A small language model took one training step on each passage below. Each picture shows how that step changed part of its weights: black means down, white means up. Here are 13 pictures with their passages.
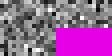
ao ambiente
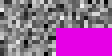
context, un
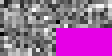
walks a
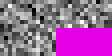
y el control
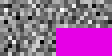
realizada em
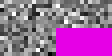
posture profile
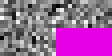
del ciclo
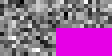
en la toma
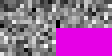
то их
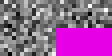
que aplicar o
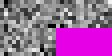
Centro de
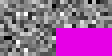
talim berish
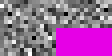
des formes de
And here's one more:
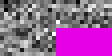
[o en
